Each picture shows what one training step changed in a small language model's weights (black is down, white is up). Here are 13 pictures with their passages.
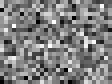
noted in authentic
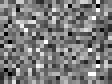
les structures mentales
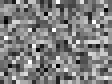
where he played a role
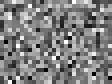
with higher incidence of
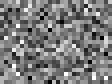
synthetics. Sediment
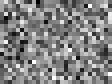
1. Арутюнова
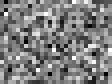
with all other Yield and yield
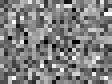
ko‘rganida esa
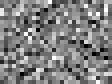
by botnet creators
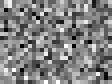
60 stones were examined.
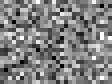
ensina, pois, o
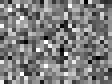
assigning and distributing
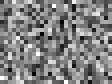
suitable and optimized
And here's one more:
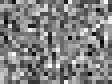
to connect with an
